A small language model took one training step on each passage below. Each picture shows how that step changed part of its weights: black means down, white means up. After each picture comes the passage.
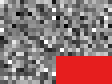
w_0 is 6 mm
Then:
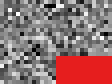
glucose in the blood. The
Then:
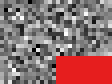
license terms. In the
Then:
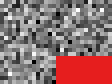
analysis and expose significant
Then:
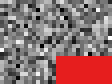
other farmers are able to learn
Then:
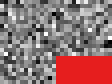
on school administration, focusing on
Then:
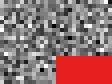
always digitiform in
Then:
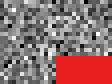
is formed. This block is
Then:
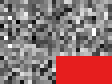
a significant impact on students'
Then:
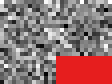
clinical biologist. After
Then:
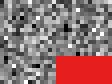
on radio listenership among
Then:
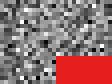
in propositional calculus
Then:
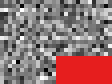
and affects the spirit,
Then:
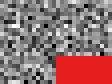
mortalities between the
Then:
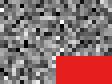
Chang, L.;
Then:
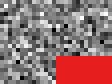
belong to. The impact that
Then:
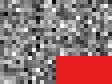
distributed flexible AC transmission system
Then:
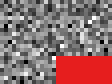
of COVID-19.
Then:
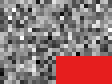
are used in many health and
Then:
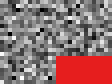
by Santa Fe's
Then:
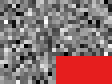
This is the region where
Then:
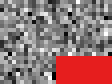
was adopted to carry out the
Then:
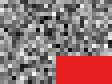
was multiplied by 100 to
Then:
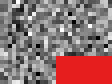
reconstruction using the suture
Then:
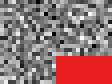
the Web 2.0 technology
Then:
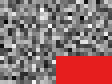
Jesus shared with his
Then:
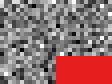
immunogenicity profile of
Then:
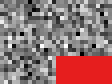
of the mechanisms change depending on
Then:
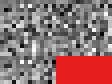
DE CROHN
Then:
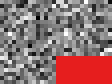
: \mathbb{R}
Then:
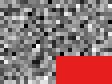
consistently above 25% over the
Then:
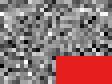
the deleterious variation
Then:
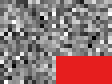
GPa with the variation coefficient
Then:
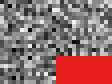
If only administrators would
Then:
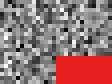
to determine and compare the mineral
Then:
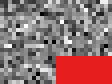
dimensions of teaching performance in the
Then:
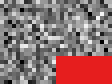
of SDGs outcomes evolve
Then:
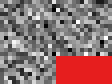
TABLE I Compound
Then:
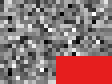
training unit will be indicated by
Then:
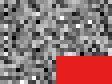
information of the information technology
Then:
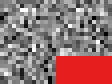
and the third factor of the
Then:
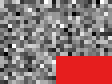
cooling, second heating and second
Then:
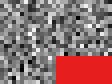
Health*. JohnWiley
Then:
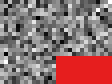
one health (16). The
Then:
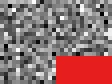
of the pupil's
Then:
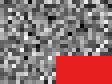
coding provides. Figure
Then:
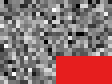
of their choice, because joint
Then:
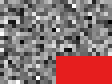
Results: Among the 50
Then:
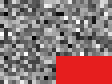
assess employee exposure to indoor
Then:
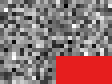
Saldana model,
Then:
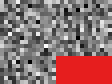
conductivity INTRODUCTION Various materials
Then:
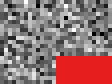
Gln, respectively. The
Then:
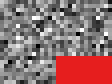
fintech, venture
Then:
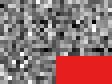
frameworks involve numerous procedures where
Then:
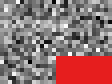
Numerical results slightly
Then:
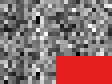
fenomeen en
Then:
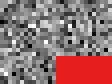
just, theoretical physics of
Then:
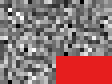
and reported³⁷. In
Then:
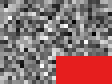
ineffective staff management,
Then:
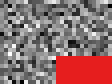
Information Systems. It has been
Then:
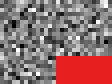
core sandwich plates
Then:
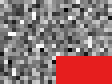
by the Learner Model
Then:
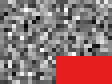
the evolution of both the individual
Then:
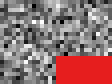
is lower for small clouds
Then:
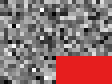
participating countries in this region.
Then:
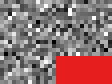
abuse & drug abuse 30%
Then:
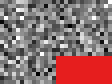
of Uzbek classical
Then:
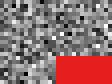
is called "Newman."
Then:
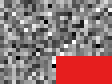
have lower consumptions and better
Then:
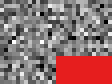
of tea culture (with
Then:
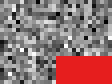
be adopted and used, and
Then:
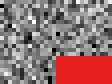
on the ultimate goal of
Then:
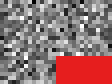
policy commitments to equitable
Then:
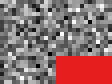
our proposal can be
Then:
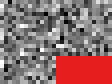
“Management facility for EU
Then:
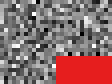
groups Table 3: Computation
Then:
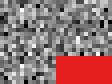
and then the breakouts
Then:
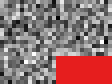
filtered washed with
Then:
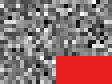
increasing one's salary,
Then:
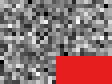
by descriptive and inferential
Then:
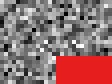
sports, gaming
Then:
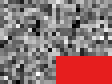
for Federated Learning in
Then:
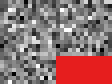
a pre-trained model
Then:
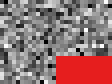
through different modes of public
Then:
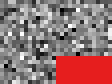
a pleasant game both done
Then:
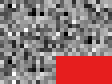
people getting married later in
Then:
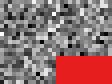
area in the upstream of
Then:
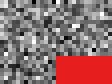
Cd concentrations (10 and
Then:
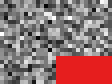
replications. N,
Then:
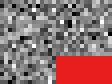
This feature is explained by an
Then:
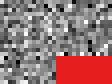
foreign languages encourages us to
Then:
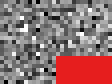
4. Building a system of
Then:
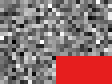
way, one can construct
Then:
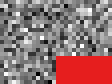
until the project completion.
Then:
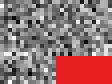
methods for controlling the converter are
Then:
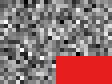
see Supporting Information for
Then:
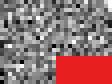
affordable and decent
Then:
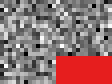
provide them with socially significant
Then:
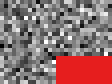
the plate is four edges
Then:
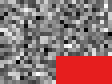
the corresponding cluster. The model
